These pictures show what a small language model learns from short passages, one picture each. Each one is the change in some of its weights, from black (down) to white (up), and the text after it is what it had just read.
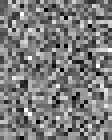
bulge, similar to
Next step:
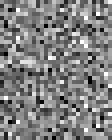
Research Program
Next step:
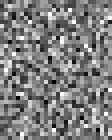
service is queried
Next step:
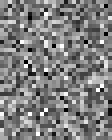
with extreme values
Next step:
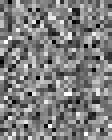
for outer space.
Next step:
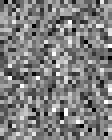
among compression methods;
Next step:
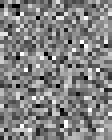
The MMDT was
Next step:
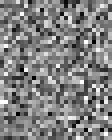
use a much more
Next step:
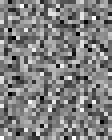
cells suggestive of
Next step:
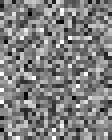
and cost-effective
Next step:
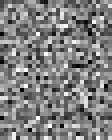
power asymmetry as
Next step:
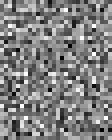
is more useful for
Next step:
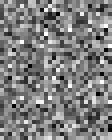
S22) and the
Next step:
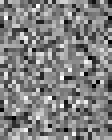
the photon number
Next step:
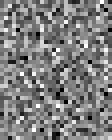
only need to correct the
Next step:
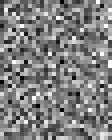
the ML Data
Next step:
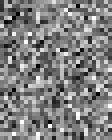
weak bars.
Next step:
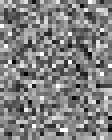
an end to the
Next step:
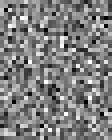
layer of carbon
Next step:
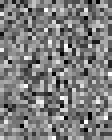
and a large injection
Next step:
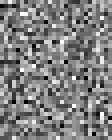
value for the electron spin
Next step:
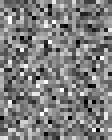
at nuclear matter
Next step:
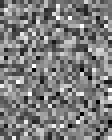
the definition,
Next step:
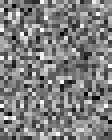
probe beam in
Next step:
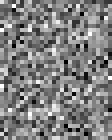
purely metric
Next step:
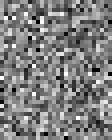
be dynamically induced in
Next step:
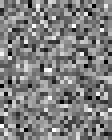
current measured by an
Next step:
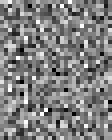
include breast
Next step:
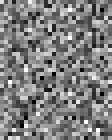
situation where a test
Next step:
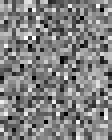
I was able to present
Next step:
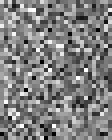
it exhibits
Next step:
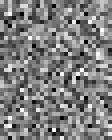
\normalsize fit
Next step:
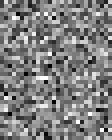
the WFPC2
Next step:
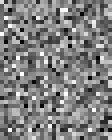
shows the gap between the
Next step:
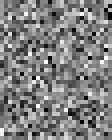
its effects. Here the
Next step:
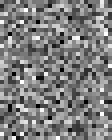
for $a \to
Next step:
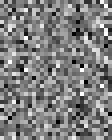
of this source found a
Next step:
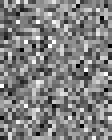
tree crops
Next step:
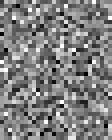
the modern layer
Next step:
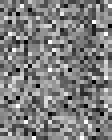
performance. However, in this
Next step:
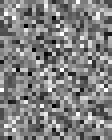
soft x-ray
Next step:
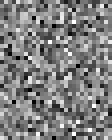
mixture move
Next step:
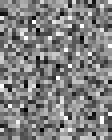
then evaluate the first term
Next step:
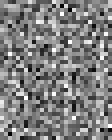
on-off time
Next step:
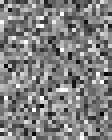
amplitude of this
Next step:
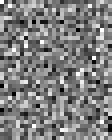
analyses on the
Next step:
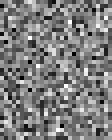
as mental development, is
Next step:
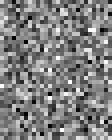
intended to measure the
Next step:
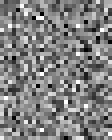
table implied that
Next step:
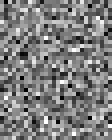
gaseous phase,
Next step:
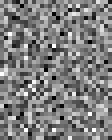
the West Asia
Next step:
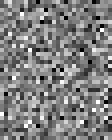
at the edge of the
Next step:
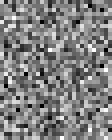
there is some sort of
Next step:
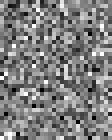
of the art in
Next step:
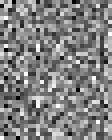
study allows us to
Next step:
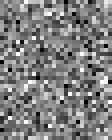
2. Definition
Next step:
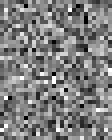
the stationary case,
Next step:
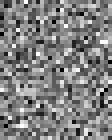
when the country is
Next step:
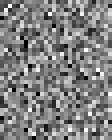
B.: The computational
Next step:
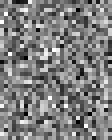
roughly similar in the
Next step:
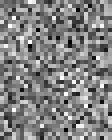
of money were
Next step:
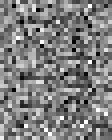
disk reaches a
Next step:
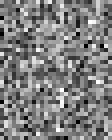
finite temperatures,
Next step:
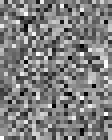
the exhaust with
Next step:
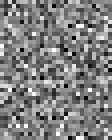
- the embryo
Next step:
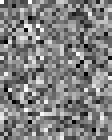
turn out to be
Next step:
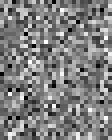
scenarios with and without
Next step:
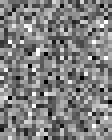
1-5 of our method
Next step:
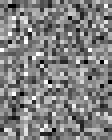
spread of observed
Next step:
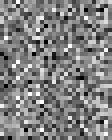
– National University
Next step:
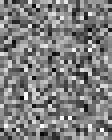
a Tertiary
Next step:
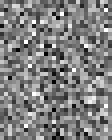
Annual International
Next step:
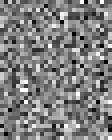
into the region prevents
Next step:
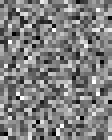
users on compute
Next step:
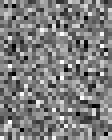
\mathbb{N}$ such
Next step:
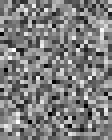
the previous literature on
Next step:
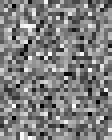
their relative sign is
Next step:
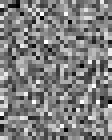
product with optimal
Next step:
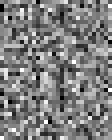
the matching network that
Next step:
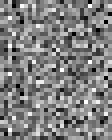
difficult redo
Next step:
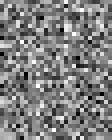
both rising and
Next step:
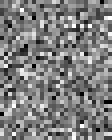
realize their lack of
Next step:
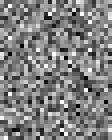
C. Effect of
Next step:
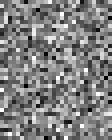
and Karmarkar
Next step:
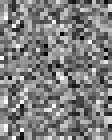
possible to obtain an information model
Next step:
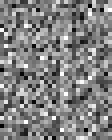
shows our fit to the
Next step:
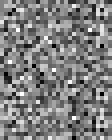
could not be achieved
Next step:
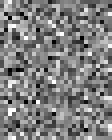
then we would have a
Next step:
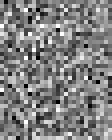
then binaries
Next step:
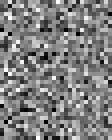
time-development of
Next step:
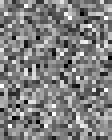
accessible anytime
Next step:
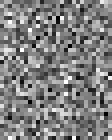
energy pulse) is
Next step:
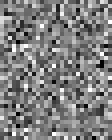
economic performance of the
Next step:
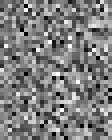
with the creation of an
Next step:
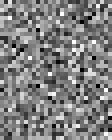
improved when the gain
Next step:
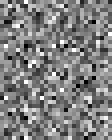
been dedicated to
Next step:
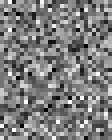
we additionally implement a
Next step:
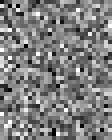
other hand, account
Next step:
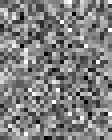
ar AIT,
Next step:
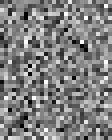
N3C with a
